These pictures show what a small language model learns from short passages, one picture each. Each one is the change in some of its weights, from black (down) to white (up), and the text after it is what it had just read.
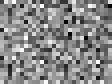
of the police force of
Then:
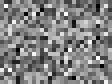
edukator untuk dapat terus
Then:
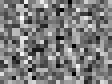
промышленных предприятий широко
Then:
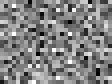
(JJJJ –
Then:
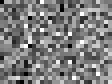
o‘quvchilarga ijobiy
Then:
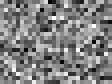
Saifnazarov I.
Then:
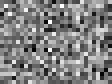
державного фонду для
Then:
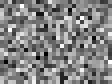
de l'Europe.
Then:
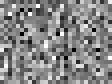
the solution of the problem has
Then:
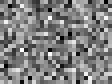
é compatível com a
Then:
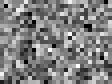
V.N., Noskin
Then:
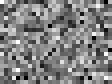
distinction.¹ Per il
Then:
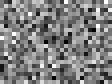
program. They asserted
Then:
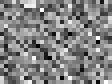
locomociones reflejas
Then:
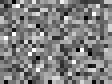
se goza ¡vida
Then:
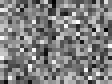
aux autres sa soif de
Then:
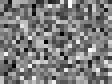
lembaga resmi.
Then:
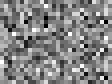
службы он быстро
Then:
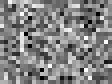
2014) que concluyo que
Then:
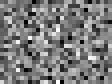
partie des crédits
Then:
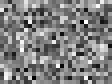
злочинів, для
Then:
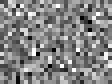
RR*) koje
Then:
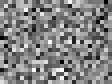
Pici Contato principal para
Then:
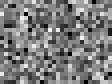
статье изложена роль педагогических
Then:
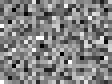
(2) mois pour
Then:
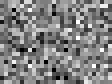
tekshirish; -
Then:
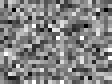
vasculares. -
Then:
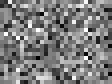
наук, доцент, доцент
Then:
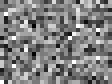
texnologiyalari vositasida takomillashtirish
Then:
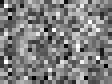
малакасини ошириш
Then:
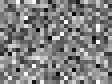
casos, os dados estão disponíveis
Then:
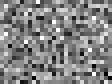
Tassin, Thomas
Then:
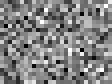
an author attains such
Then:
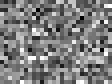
transformatsiya jarayonlarini izchil
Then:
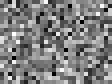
exemplo, da cifra
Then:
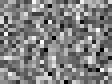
ней Хызинский
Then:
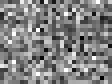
Лондон [11,
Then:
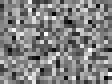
Sociales (Ve)*,
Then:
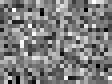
qobiliyat Ключевое
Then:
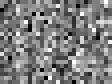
trình kỹ
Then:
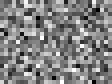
autoeficacia y por
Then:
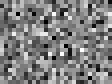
Sin embargo, la posibilidad
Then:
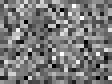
proceso de cambio constitucional. En
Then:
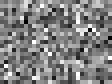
реальную напряженность
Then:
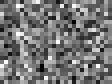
quyidagi ifoda orqali har bir
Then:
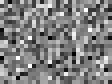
kunnen maken, omdat
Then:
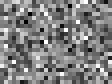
va **outsorsing**
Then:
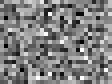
bilim sohalarida,
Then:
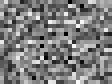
ustuvor ahamiyat qaratish;
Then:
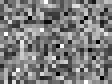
кишечника играет
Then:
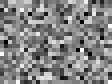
VIH/sida, la
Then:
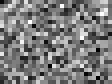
apurando os comportamentos
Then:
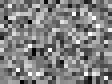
to examining the role
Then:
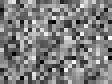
ein grösseres
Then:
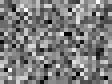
Делается вывод о
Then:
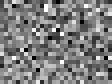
metalic generând baza
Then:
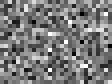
va qiyin vaziyatlarni
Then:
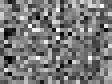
dos profissionais para enfrentar
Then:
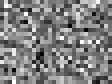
такі складові як
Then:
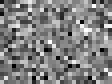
la introducción del concepto
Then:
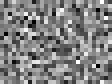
bayon etadi:
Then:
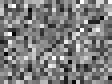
поэтому важно
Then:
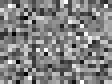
miasto Dalian,
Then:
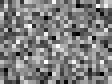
Di Tasikmalaya the
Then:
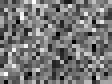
Studie zum Zusammenhang zwischen
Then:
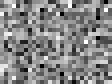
koyun etlerine
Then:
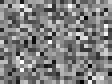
mumkinligi, shu bilan
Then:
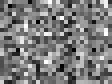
penelitian yang dilakukan oleh
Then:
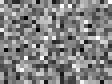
disorders, tests,
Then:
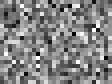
assim pode ser dito – por
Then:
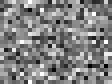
y su rango ()
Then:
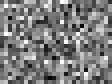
мережі дуже
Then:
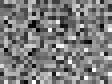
taqdimotlari, virtual
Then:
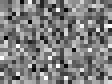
el caso de los perros el
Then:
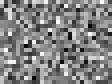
of Science and Technology*,
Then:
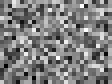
relationship between personal
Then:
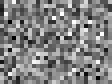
innecesarios que
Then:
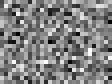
Veelal maken deze
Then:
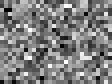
presentan una relación entre la
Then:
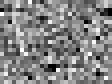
ekspor dan impor.
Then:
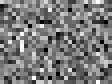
«компетенции являются
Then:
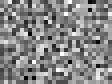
p. 91. Disponível
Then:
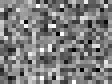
la solución de problemas:
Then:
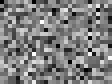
3. Umarova,
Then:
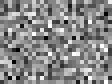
e a Comissão da
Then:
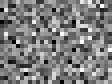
industrial robots on
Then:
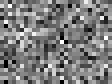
до якого входить
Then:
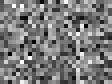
talablar qo'yilmoqda.
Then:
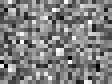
de inserção internacional,
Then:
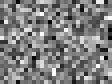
[6], достигаются при
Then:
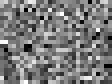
holat dastlab mavzu
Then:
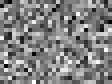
institucional como 1. El
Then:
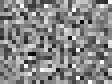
Botânica. No
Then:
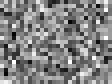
die Anmeldung bei einer
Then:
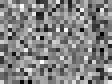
s'est avérée la
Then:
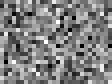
Gene Weingarten,
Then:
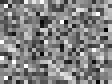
Для достижения максимальной эффективности
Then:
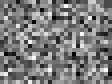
активної маси, що
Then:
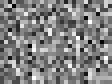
گونه ای
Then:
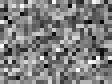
istiqbolli ekin
